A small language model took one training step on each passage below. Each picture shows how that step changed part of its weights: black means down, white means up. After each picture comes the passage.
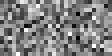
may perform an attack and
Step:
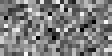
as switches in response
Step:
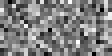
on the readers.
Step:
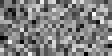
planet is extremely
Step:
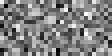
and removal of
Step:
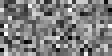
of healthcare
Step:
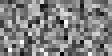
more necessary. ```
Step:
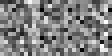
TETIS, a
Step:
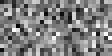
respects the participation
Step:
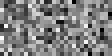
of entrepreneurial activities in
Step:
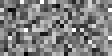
grow until the simulations break
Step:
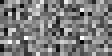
fact that only a
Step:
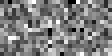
de gestion mis à
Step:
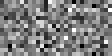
Аз тарафи
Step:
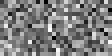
United Arab
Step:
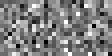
main scientific results. The
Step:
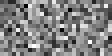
the PDs with
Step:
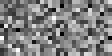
size and duration of
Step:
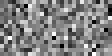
the CR flux and
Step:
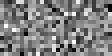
by five experts to
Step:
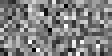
the economic reasons they
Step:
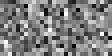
the Alibaba
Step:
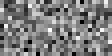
of ethanolic
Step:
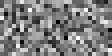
genetic variability present
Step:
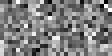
in terms of noise
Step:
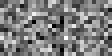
field theory and from a
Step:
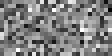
occurring in the
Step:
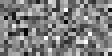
Sham operation group
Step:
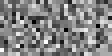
resources text pdf,
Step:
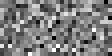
transformer and a 1
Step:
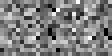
satisfied for the metrics
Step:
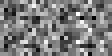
testing dataset groups:
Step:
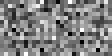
saving all the
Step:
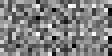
AND MEANS
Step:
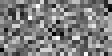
corresponding to a rate of
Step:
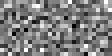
contribution starts from zero
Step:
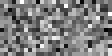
va nutqdan
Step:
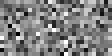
In the following we take
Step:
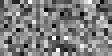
enxergam um
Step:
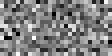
Cells were
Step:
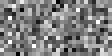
- yilda
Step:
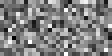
hospital stay, the
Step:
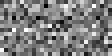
ва маданий
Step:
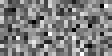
product development criteria, such
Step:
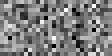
been reported on loess
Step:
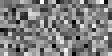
yet whether it is a
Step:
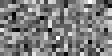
levier de performance
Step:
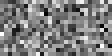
the consideration that inside
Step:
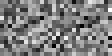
transport and setup costs,
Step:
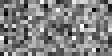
values of the field in
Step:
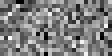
English language learning solutions
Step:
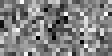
special limits in the spin
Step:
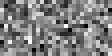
of this turbinal are
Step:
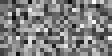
this article, the role
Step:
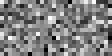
and 6 (see
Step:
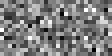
segunda parte del
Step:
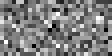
Yer gul
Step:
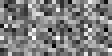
of the structure of
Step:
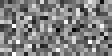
energy. We use the
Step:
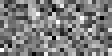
to latent heat of
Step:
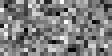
of Systematics
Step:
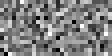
бор Шарқ
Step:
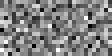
OF HIGH
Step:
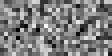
global. La falta
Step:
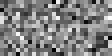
and ²National
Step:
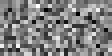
functions for workers are all
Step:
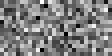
understand what is the meaning
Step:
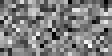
legal base for
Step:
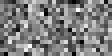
the value of this inner
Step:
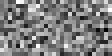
can be doped
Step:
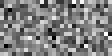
increase as the fraction of
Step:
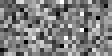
using the Statistical
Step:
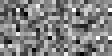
both metrics are directly
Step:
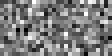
standardized format the
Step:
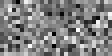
proporcionar um
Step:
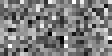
речи и их
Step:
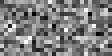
The study population was from
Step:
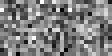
when the natural fractures
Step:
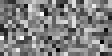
the validity of the
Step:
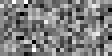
standard templates
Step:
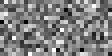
prisoners will now
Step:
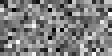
Myra und war
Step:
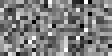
country's competitiveness
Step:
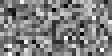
5 and 9 can both
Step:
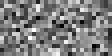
través de su
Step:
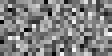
store massive datasets,
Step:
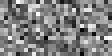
is a controversial
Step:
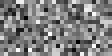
there is an upper size
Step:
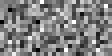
used. We also show
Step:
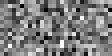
resiliência e
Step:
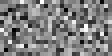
because of the discrete
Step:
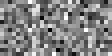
Université, Université
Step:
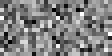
public buildings and 15
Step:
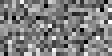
ва давлат
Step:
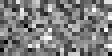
Z. Phys.}
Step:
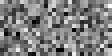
program about need and importance
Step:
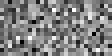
mobility, learning processes could
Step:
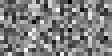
features of the structures,
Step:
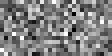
without rest, but I
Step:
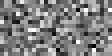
um profissional de
